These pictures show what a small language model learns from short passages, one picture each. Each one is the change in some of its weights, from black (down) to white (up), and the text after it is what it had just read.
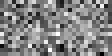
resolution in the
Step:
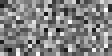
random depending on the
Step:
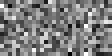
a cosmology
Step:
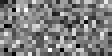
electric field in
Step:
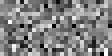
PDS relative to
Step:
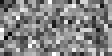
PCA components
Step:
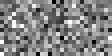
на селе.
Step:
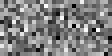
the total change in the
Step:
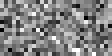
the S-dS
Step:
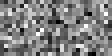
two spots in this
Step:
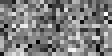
detection angle.
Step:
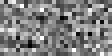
(dashed), for
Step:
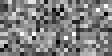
is the unit step
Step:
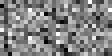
deal with the
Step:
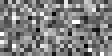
train the model
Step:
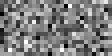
similar, estos son
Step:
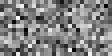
motion of the observed
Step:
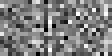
\ \ On the
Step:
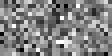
predictor error
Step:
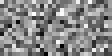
illustrating the
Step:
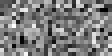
tambah ekonomi
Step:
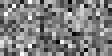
technologies in
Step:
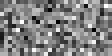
The last term is
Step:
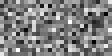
converged to a
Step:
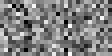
maka tidak
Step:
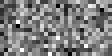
T-dual of
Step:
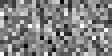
singlet states defines
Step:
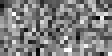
por lo que la
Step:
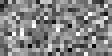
posts consists of
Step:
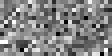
для выражения
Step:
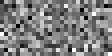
Tenang Jaya
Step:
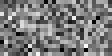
equations of motion in
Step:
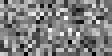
change in the {\em
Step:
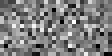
para proteger las
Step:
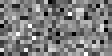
muhim deb
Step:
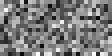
dan eerdere
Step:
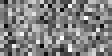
wave relative to the
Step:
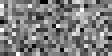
Electrical and
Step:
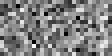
y 15 micciones
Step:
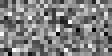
of the correlation between the
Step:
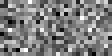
on this problem is
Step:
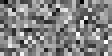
neutrino capture process
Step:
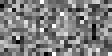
questão está
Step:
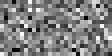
sharp decrease
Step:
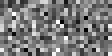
próxima ao
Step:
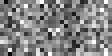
higher derivative equations from
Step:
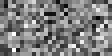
by a cloud
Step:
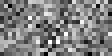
overall latency
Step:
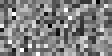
gradul de
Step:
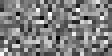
shall compare
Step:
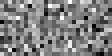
The events are then
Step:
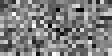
consiste nos
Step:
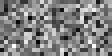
blow away
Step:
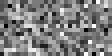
function of $\mu$.
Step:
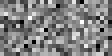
lot of time
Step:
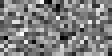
a final batch
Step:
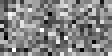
services. The
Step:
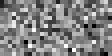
no sistema educacional
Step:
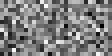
the same jet
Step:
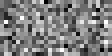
+ \varepsilon,
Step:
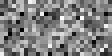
for monitoring the
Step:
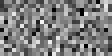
con salud puede
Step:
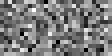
and has, in a
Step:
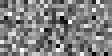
of the p-n
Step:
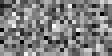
que toca o
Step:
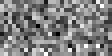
the language
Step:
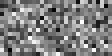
mal dans les
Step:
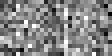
distribution of the signal charge
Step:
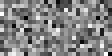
central density grow
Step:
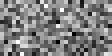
the innovation
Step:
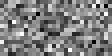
checked by
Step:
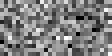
the numerator and the
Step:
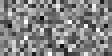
between the two samples
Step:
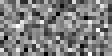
físicos e
